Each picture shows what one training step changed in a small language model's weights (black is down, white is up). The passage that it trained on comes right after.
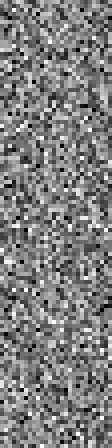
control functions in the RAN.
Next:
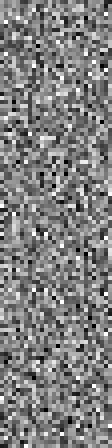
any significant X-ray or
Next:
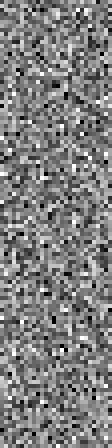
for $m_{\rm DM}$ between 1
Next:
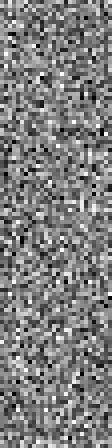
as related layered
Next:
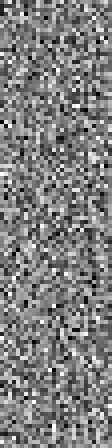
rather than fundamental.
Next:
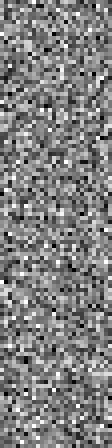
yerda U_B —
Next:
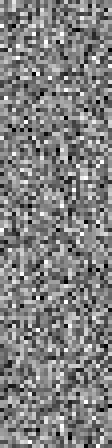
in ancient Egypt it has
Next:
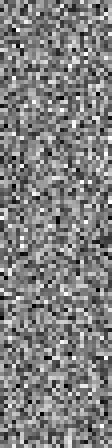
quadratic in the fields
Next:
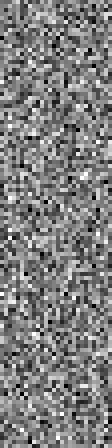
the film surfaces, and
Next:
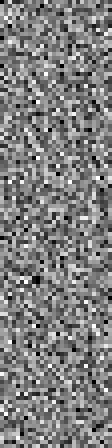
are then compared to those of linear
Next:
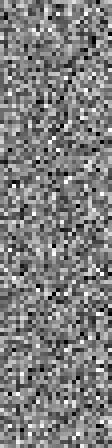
author of the paper believes that
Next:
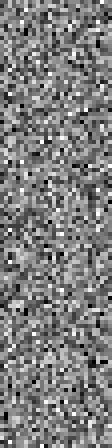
sohada samaradorlikni
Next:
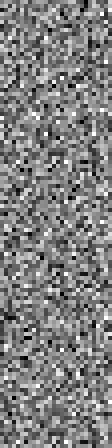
For samples 0E14 to
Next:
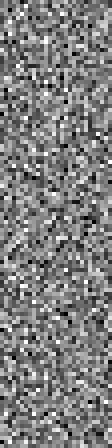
коло літератури та
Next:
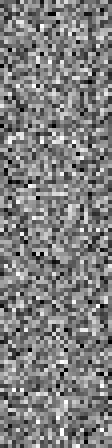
taraqqiyotining muhim
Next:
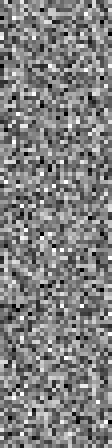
where N is the number of filters per
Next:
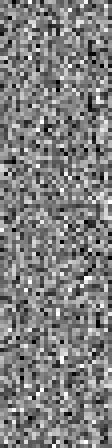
*Semănați foarte
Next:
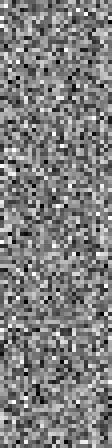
$l$. Suppose the
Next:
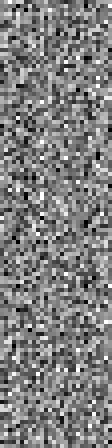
e promove a memorização,
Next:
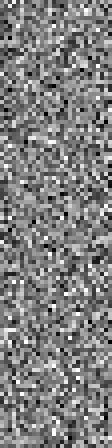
text, it is important to
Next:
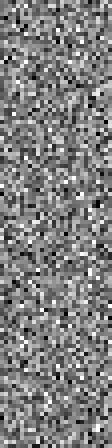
% argument is your
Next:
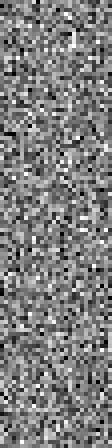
\end{equation} in the following
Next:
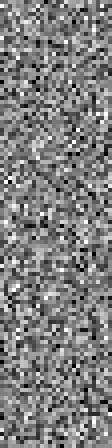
XCL04BL2, Data
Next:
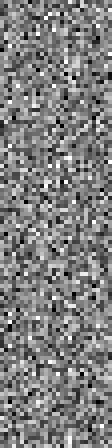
divided by the size of the
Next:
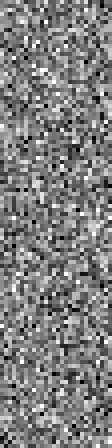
Ibodiy chindanda
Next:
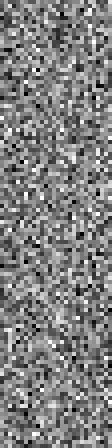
out the measurements, wrote the analysis
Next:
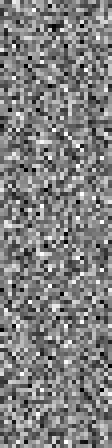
cell for the electrons due to
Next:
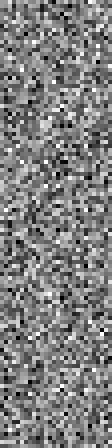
was robust against
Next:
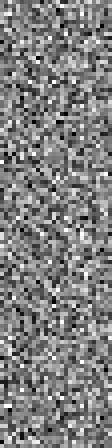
“О стратегии
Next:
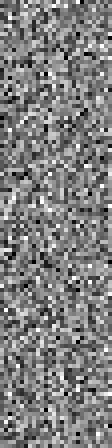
asoratlar bemorlarning
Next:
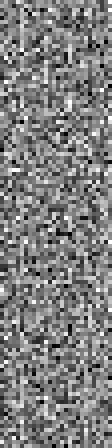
in the field of statistical analysis for a
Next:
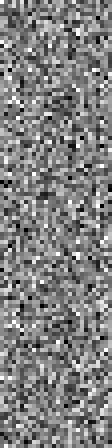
zircônia é um
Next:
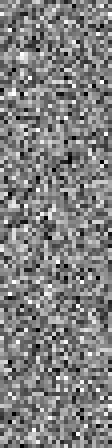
have discarded 100 MCS for
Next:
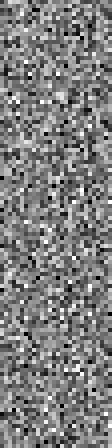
left, another- to
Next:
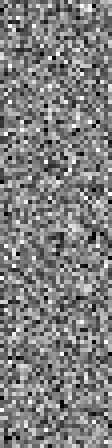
in infinite uniform matter
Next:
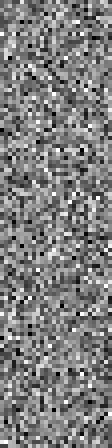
dung mit Recherche- und
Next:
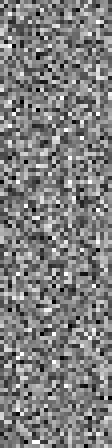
иное видение —
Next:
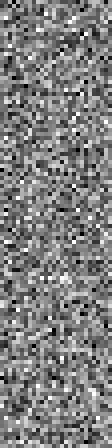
anbieten. ³¹
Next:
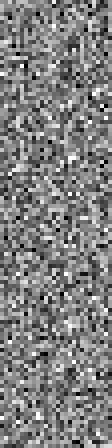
and is still active by
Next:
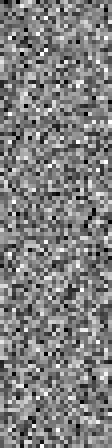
mais! (Abreu,
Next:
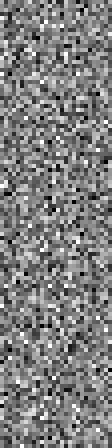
que por punição. Ao me
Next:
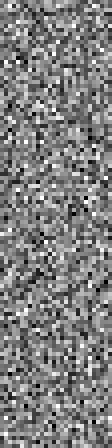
jarayonining vizual modeli
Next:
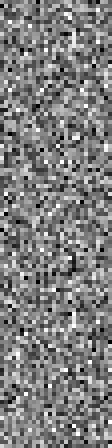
N_W - 1 \end{equation}
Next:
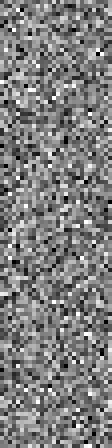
: 1. Pemahaman.
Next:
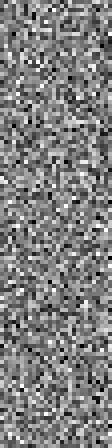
properties of gaps in the
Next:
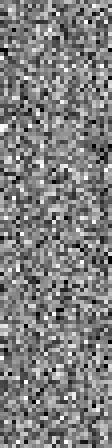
other hand, non-instrumented
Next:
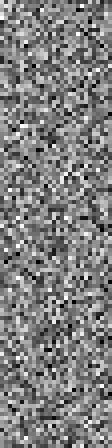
las fichas, que se presenta a
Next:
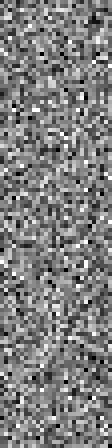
Bolalarni kichik maktab
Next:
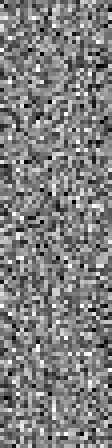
araç geliştirme
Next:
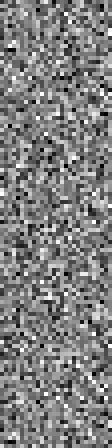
whose action on $\H$ is not
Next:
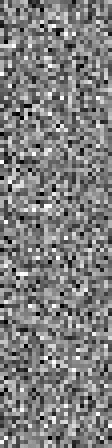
в другой стране,
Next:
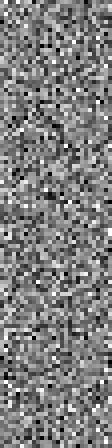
ne nécessite pas de
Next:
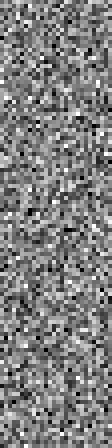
two-layer film in a large
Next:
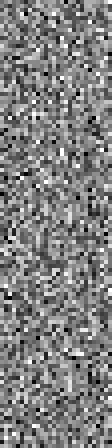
with treatments from local
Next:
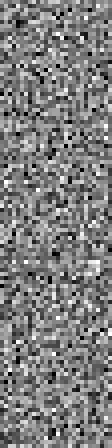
estudiantes más
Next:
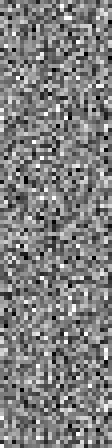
pueden ser utilizadas para
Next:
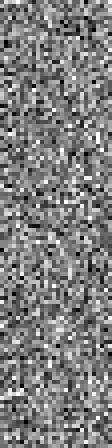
an inner tableau with {\em
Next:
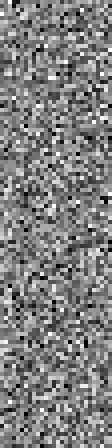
théories de la croissance
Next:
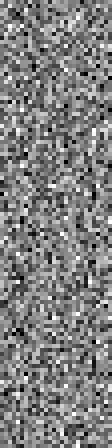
hisoblana boshladi.
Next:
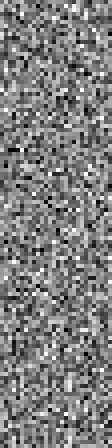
the nucleation of NPs.
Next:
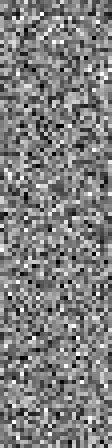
fully contained UHE
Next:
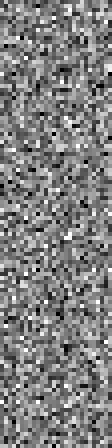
Issue 4, April
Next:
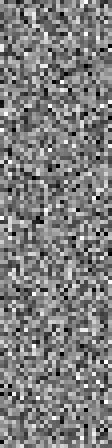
the applied voltage
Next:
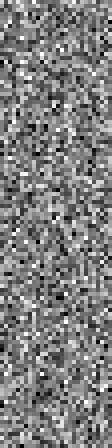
It consists of $29$
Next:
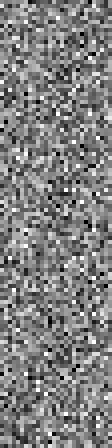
Phys. Rev. B {\bf
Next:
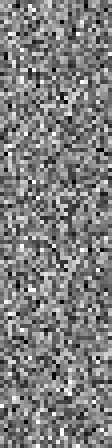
tanqid, tanqidiy
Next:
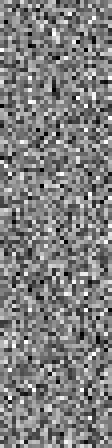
the qualitative curve of
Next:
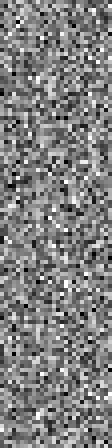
that the evaporation of MF at
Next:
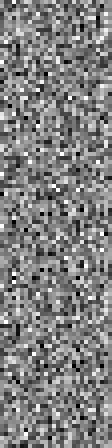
bir kullanıcı bir
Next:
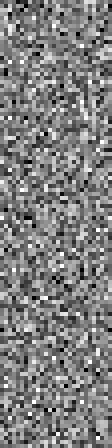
avantage compétitif
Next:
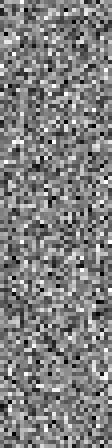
is represented as $\bm z =
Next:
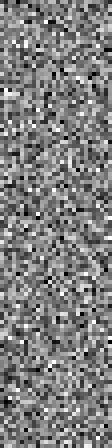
for DR classification.
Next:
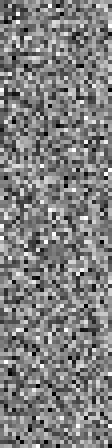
TCP/IP Networking
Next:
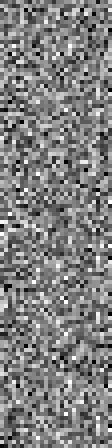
for the maximum of $\sigma$.
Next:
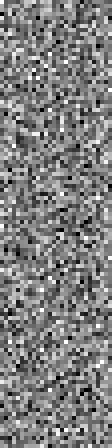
moral, podemos contribuir
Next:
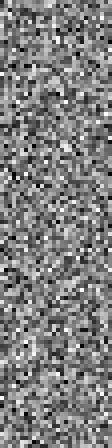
dominating up to 1000 years
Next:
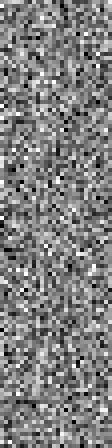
pump pulse (red line)
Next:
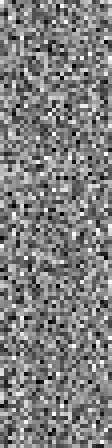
of the MAPMT and the
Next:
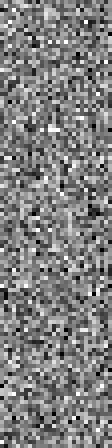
using kernel density estimates
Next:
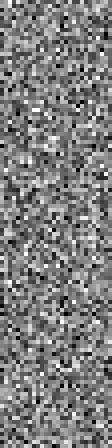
Table \ref{tab:ics}. This
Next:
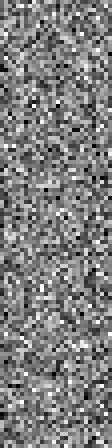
waves. Finally, we
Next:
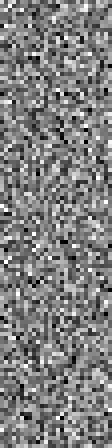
problem domain of user mobility
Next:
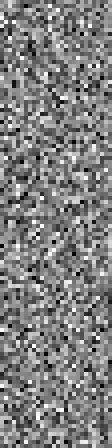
flux-driven outflow
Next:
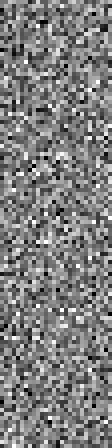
undergoes a phase-ordering
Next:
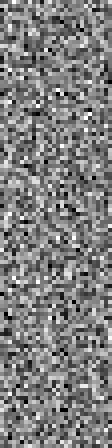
the FDM. This might cause
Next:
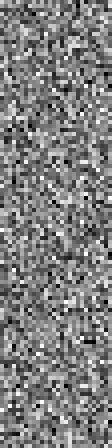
between partially and fully
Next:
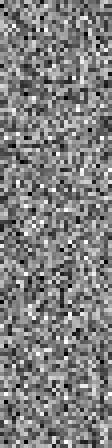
velocities} From
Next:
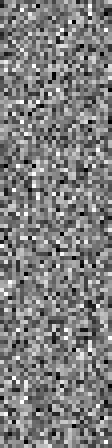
del arquitecto en Chile.
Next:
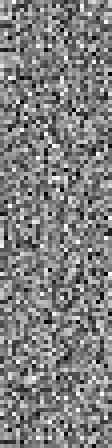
a maior fragilidade desse
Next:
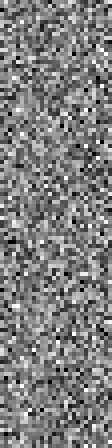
data sample with an integrated
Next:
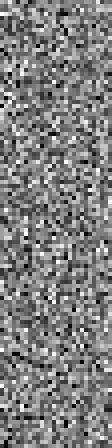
технические науки
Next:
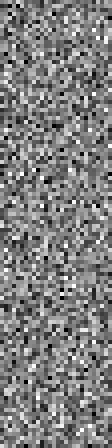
increases separation between satellite
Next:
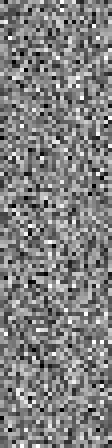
usullar yondashuvini
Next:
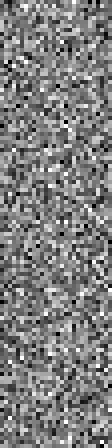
\rangle$ is possible, this will not
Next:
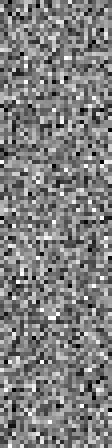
ifade edilmiş olması
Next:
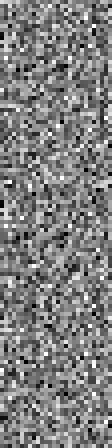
inside SWCNTs with an
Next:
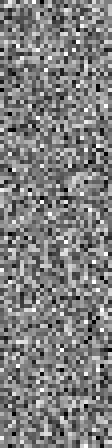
resistance attribute //
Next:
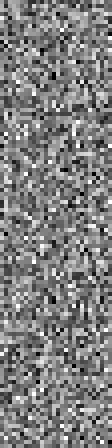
No Provimento 63 do
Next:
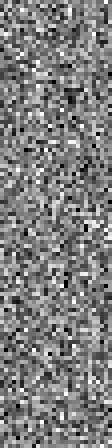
childbirth in women
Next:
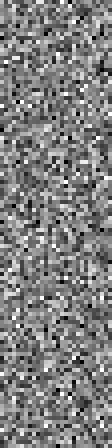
$\Gamma$$_S$ and
